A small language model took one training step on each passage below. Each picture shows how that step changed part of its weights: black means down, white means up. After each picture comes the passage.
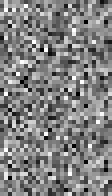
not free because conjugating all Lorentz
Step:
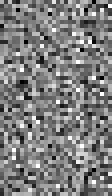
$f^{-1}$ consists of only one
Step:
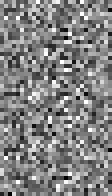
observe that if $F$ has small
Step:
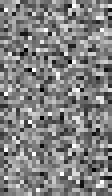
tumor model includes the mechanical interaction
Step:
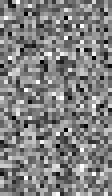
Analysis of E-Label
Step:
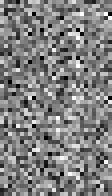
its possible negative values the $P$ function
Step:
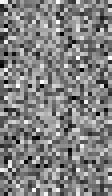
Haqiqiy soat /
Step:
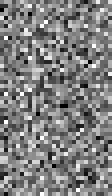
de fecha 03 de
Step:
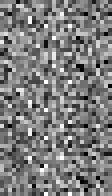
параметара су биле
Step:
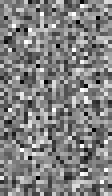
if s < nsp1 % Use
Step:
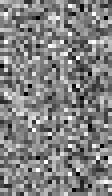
shuning uchun ham ularning jahon
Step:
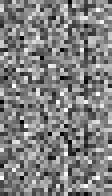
possibilitou a análise de
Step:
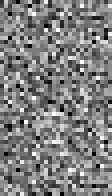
2012). El almíbar es
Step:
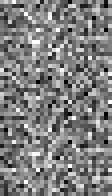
continuidade do tratamento e a
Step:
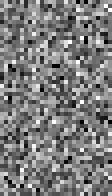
for large problems. Define the set of
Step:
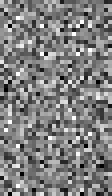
AND DETERMINATION
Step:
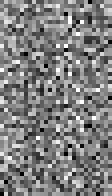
$\mathrm{arcmin}$ \\
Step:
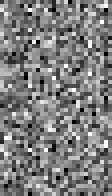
just the Cholesky viewpoint.
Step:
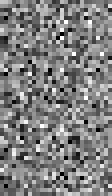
- xodim va uning oila
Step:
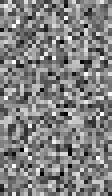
matter/energy, except for the gravitational
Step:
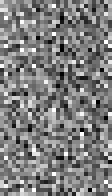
bond solid (VBS)
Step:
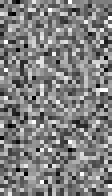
in five and six dimensions bear no
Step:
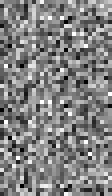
there is a general statement for diffeomorphism
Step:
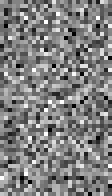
good agreement with silicon values measured by
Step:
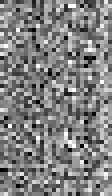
¹²³⁴Program Studi
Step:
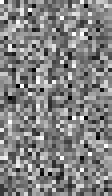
the latter case is prone to phase
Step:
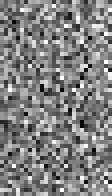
respectively. Since the activation function is
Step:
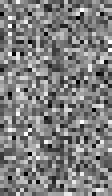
the local gyrokinetics
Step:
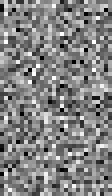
integrable models include generalized bosonic and
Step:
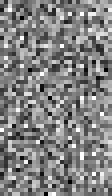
This is reasonable for a large single
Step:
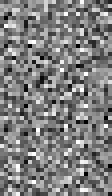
desastres e crises em
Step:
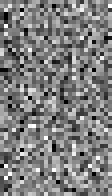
possible signal when used in the Fourier analysis of
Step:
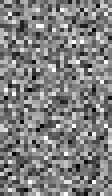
(different symbols) at some fixed
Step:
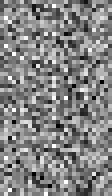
бунинг тушуниб
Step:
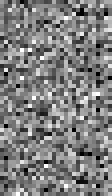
mi actividad académica.
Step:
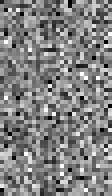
ar ambiente, o que faz
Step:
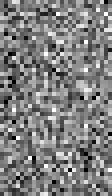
гарантій; - 8)
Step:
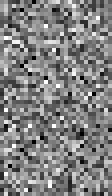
\noindent {\bf Proof.} Denote by
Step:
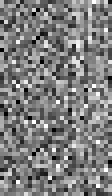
affects the cross-correlation
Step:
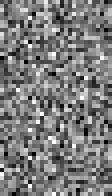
est g\'en\'erateur et
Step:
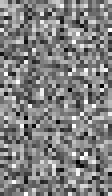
to $1$. Hence, according to
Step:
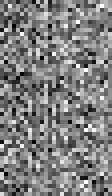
existence in many ancient sciences and
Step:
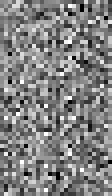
tortishi mumkin, shuning uchun
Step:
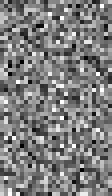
The last line comes from Euler's
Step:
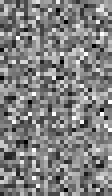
exclusive hard reactions such as the
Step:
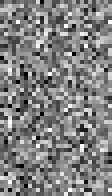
Zusammenarbeit** mit
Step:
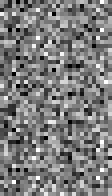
Н. А., Шавазид
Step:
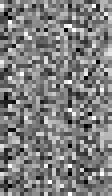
На фигура 7 е
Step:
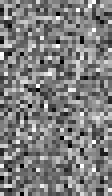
is the free-surface where
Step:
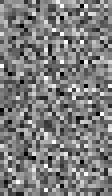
$x_2$: number of
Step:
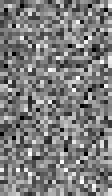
\teff and metallicity from
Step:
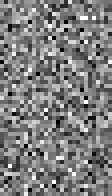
from (\ref{g1}), it follows
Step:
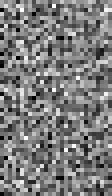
correspond and he pointed out that the
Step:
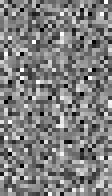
информацией учителю
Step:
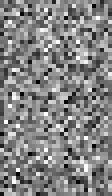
обязательства и собственный
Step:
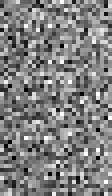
difundala. - Aplique una
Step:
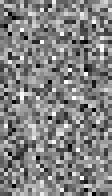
factors so as to ensure a canonical form for
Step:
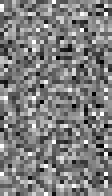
be a base point. The functor
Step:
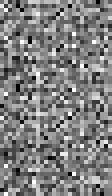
troca de recursos e
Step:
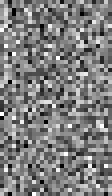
consider the associated semi-infinite
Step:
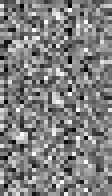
якостей керівника;
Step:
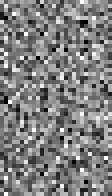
is essentially equivalent to coupling of the theory
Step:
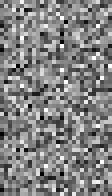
the above sense indeed holds for the
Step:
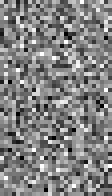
time $t$ is given by
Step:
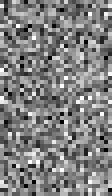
domiciliario) en la
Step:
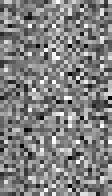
bahaya infeksi dengan
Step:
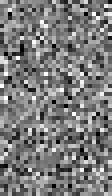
opposite-charge pairs. These
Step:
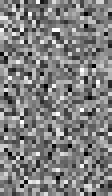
by $\mathcal{B}$. For any set
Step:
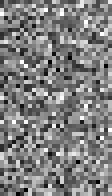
экономике традиционного
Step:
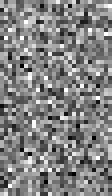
final state while the data is the measurements of
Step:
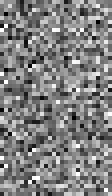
$S$ has $2$-power
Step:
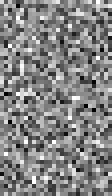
next step is to put all of this together
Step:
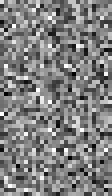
we restrict ourselves to the
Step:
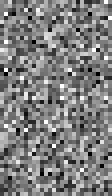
the dark sector mediator
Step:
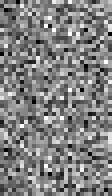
the node $i$ with probability
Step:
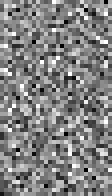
there exists a vertex on $U$ or
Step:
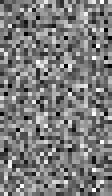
Jumladan, AQSHda
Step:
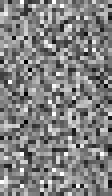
show that for every $g\in
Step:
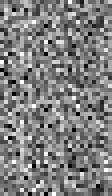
PBH conditions are directly tested on
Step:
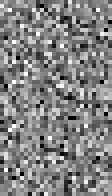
The averaging of the two aligned
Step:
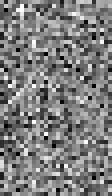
selected to be similar to the work of
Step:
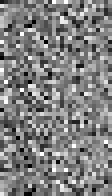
Palabras clave:
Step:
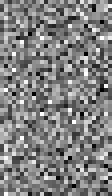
torsion, we get \begin{equation*}
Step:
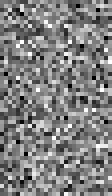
and is renowned for exhibiting
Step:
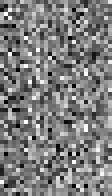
operacional. Com onze
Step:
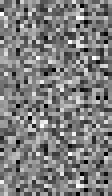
combinatorial interpretation of $\langle
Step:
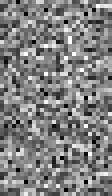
8,000 AU, and the distance
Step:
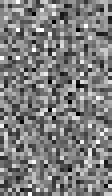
strong field S-matrix theory in the appropriate
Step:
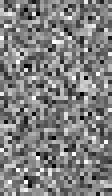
учнів, правильно
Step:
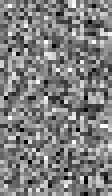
supplied in large storage
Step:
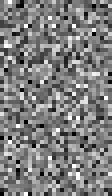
the higher-order $q$-Euler
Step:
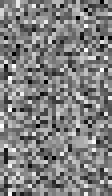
практическое использование.
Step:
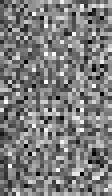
the disease-gene network in
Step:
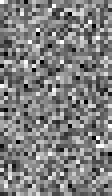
and duration. We uses a
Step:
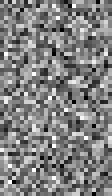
и индивидуальных
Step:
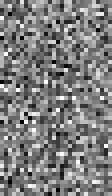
the branching ratios for normalization
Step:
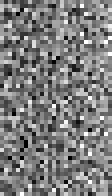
research in educational sciences*,
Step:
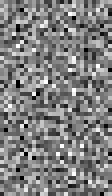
electron form factor at two loops in
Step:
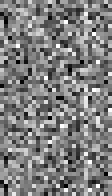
para o mesmo lugar,
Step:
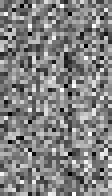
молодого поколения. С
